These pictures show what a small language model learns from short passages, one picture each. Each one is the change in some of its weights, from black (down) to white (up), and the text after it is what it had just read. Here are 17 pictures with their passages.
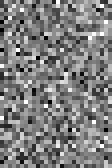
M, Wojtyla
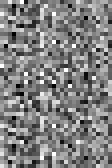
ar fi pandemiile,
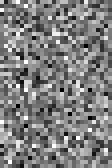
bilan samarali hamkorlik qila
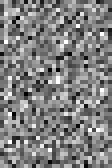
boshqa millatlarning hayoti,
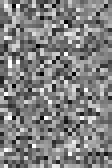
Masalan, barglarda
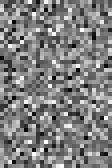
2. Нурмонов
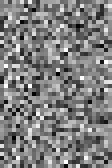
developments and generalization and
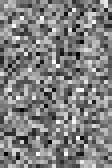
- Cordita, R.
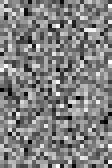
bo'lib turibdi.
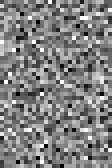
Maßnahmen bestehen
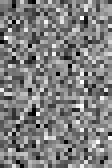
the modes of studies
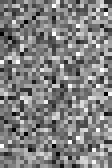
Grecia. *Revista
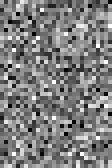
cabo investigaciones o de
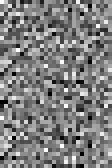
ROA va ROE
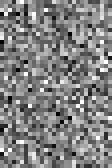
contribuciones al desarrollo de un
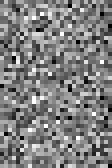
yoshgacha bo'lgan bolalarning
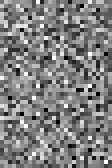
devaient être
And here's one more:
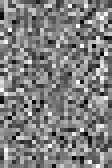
ценность процесса общения,
